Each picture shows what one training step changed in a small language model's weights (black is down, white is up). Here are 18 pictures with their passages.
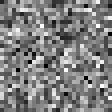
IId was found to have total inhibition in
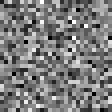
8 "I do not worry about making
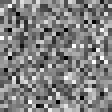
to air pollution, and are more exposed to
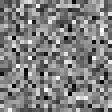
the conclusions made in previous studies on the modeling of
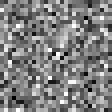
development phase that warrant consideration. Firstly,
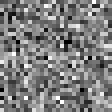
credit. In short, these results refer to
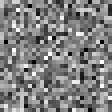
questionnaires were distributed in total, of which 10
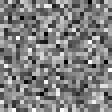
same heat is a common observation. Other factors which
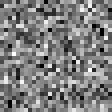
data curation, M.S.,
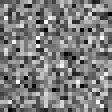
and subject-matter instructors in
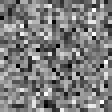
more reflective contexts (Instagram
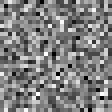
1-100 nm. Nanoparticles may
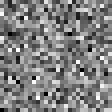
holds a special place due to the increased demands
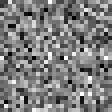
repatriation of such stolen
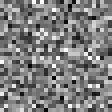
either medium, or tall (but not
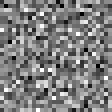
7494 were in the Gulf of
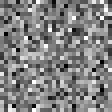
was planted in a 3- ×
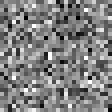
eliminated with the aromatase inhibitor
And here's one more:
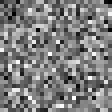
decoupling must also be taken into account when
